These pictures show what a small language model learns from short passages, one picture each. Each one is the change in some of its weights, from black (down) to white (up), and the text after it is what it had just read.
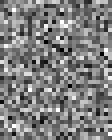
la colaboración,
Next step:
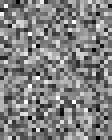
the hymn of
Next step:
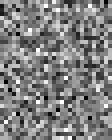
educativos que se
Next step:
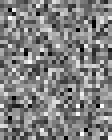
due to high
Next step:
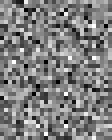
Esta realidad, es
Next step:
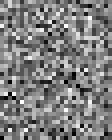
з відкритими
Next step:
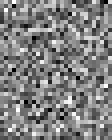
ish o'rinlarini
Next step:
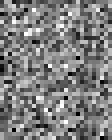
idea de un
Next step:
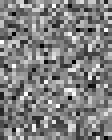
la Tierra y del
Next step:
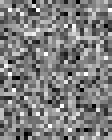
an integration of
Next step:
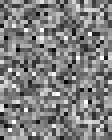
é analisar como
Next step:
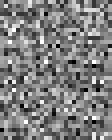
diferentes modelos,
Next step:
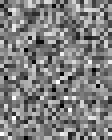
de acuerdo con los
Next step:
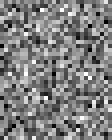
N % Cases
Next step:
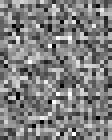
organisatie als
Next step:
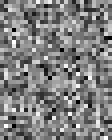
a elaboração de
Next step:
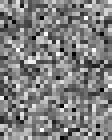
arab, malta
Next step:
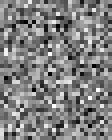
мочевины на
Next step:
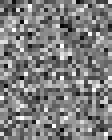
imtiyozlar va
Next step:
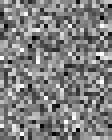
baholash tizimidan
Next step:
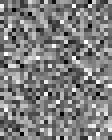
beri Abistonning
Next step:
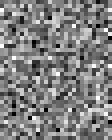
uchun yetarli
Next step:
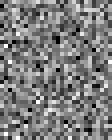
da narrativa que
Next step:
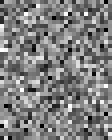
ва биринчи
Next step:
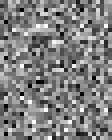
ham asosiy ta'lim
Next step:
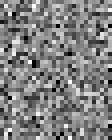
deficiência podem
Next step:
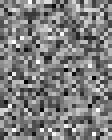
en materia de
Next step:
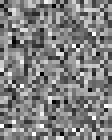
de respirar para
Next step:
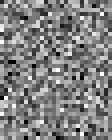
дна у опор
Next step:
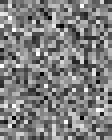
bilan qarashga
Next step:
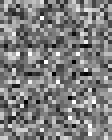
у галузі
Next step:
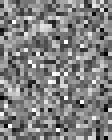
klagen? 15
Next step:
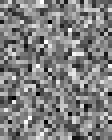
Предельно –
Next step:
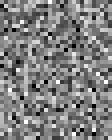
para prevenir,
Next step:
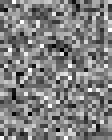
tahlilni talab
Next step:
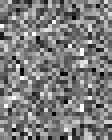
4.0 International
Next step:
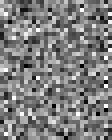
sua evolução
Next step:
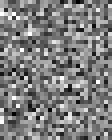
pedagogical meaning
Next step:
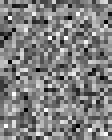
ca întreg,
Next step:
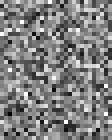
como os diversos
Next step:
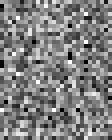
cuales fueron
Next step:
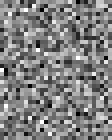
with whom
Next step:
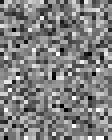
на наклон
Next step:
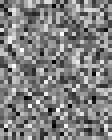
de la gestión
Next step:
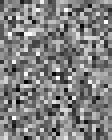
bir neçə
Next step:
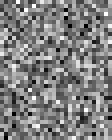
moliyaviy yordam
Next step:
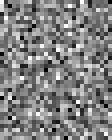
adscrita a
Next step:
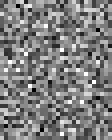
Analysis of
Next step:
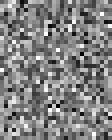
rizici vezani
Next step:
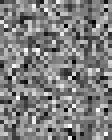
toepassing van
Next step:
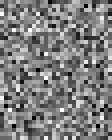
tomonidan oliy
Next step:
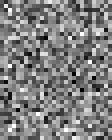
os resultados desta
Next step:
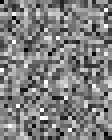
unchalik ham
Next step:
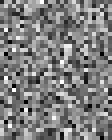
і страху
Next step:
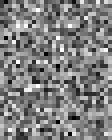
victimization and
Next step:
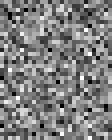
Хаёл ва
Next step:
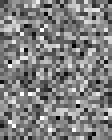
in the study.
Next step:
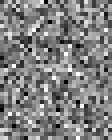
друкування. В
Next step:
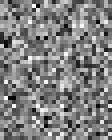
modernos abordados
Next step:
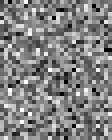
participants et les
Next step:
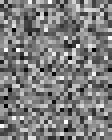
que estas atividades
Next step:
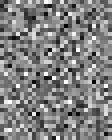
o presentación de
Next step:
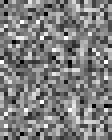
of Business
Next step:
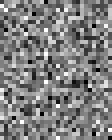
Nelson et
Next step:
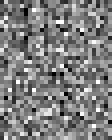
objave Kaj
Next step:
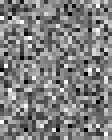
xos emas:
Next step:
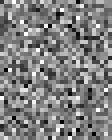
and practical
